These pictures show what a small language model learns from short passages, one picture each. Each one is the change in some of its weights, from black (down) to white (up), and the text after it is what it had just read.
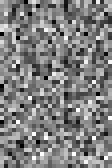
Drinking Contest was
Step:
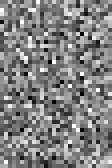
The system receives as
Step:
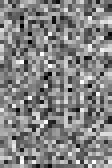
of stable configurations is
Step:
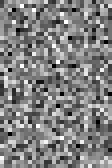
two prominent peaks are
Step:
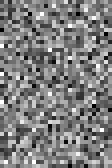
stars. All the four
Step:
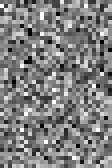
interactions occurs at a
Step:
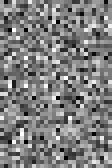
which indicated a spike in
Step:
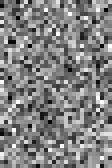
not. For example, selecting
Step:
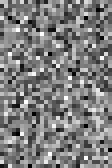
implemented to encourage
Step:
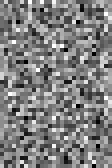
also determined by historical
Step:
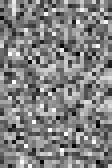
represent a varying physical
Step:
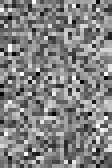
temperatures and critical
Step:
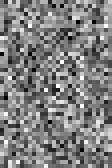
used to find the region with the
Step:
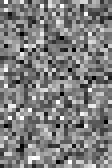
office*, modalidade
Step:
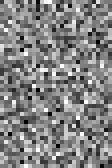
as employability, brings
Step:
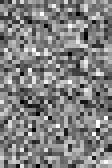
All authors have read
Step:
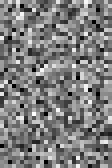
limits of medicalisation?
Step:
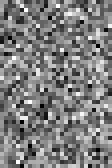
statistically significant effect of
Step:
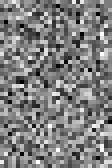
their work outside audit
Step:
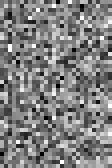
\item The angle of
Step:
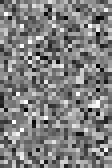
navio veleiro
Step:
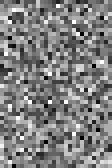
patients of sickle
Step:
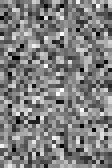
a company's shares
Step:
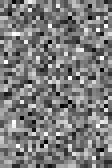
natural enemies are
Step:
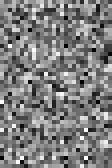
kun duniya mein
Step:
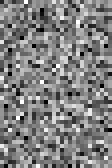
de rezidență și
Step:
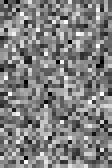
very fast, large collections
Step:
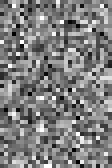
very valuable for improving
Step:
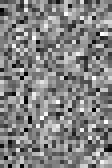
g/16 g N) and
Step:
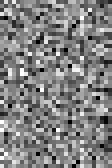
explorada. Este
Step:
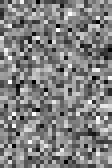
The article discusses
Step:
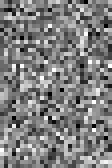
and $D$ are the same as
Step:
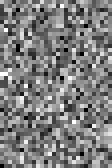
them susceptible to
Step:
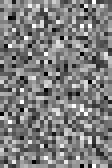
de geconsolideerde
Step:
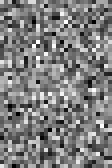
finely tuned energy
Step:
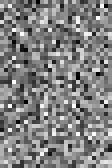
of cosmological volumes
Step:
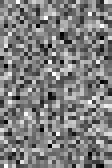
или датчиков,
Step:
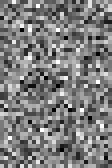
toifadagi talaba
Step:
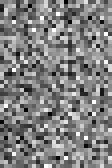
O'sish sur'ati (%)
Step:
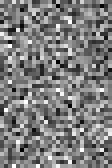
from an in-out path
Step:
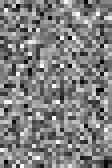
the Euler scheme with
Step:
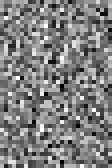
fulfill these commitments
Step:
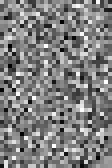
gadget regularly and
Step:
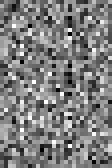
які цією
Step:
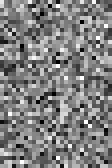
amplitude therefore scales
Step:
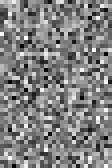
b) Waterfall plot
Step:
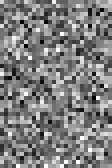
las hipótesis
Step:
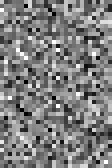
\bibinfo {author} {\bibfnamefont
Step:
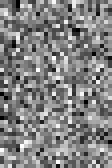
cities, and communities. The
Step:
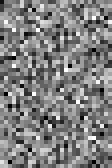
detector emits more radiation when
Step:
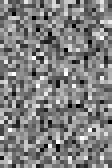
соат суний
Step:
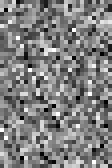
și pe care diferite
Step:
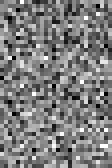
FT-IR spectra of
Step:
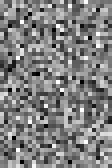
displaying the exact
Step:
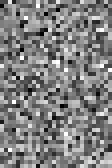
submitted for publication
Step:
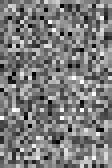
de la Plaine,
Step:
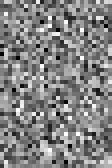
р. троє
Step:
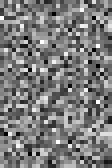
how the dialogue should
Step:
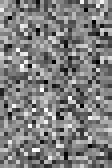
with NAMD.
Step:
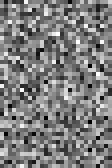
approaches can also be used to
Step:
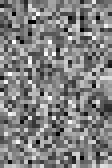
va ularning inson
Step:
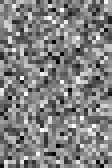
radial numbers,
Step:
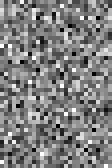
os estudantes
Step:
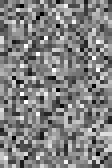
total number events observed in the
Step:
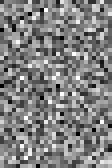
Hong and Jingyu
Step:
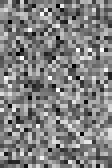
in suitable format. This
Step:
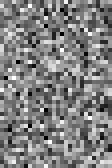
"OK", the
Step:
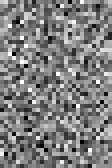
test was performed to analyze
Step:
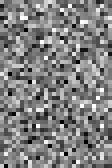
Este término
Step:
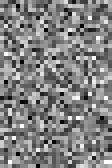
bentuk intervensi
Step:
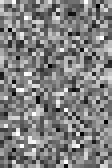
foundational works are to
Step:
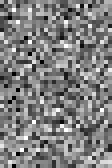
pins work with reasonable
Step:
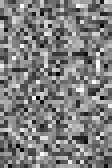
just the one found in experimental
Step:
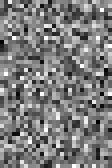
Lean Management dan
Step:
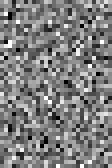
proteção e regras de
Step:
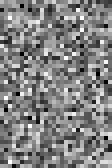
individual career development plan -
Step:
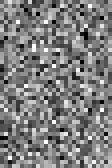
a shift of 7.2
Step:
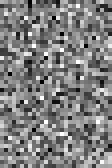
justified in the
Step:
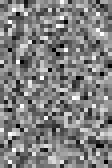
brackets $\langle
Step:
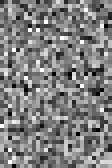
regulation of bookmakers
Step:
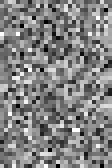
to be built at the
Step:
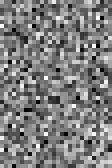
exact seat cannot be
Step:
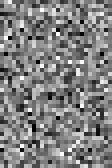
in other large neutrino
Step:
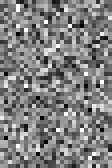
genotype) that are
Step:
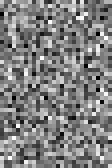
vaccine knowledge,
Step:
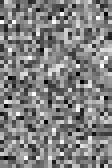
las cuentas con su
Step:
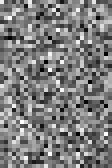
rest of the parameters the same as
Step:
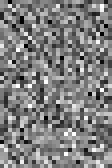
artes visuales
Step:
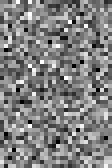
in the inner wells of
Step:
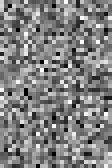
deriving from moral
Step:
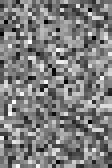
lines. To determine
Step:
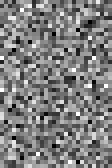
preparing for their final
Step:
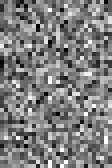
right order of the observed
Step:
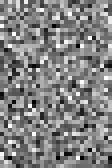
a la producción de
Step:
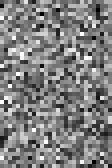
validation. PBTE
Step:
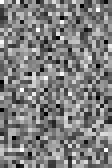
central ones are observed
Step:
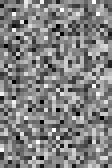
proposed first experimental setting.
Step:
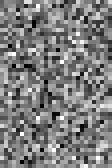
заключения и
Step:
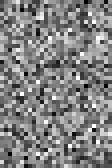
about media content; -
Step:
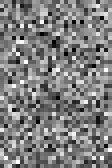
is evaluated as $\langle
